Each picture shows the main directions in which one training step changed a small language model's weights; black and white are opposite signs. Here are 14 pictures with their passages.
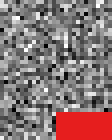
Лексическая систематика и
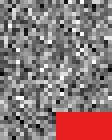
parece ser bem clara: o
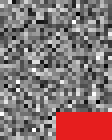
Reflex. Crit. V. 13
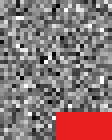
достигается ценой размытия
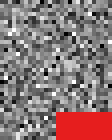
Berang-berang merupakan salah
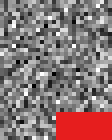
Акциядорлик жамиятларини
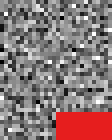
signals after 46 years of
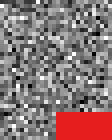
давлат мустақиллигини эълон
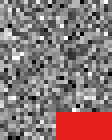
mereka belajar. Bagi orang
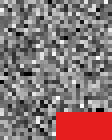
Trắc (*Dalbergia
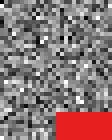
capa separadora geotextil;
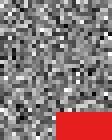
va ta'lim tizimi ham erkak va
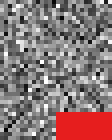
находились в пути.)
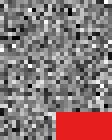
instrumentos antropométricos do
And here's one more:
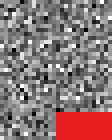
is be basically Summer months
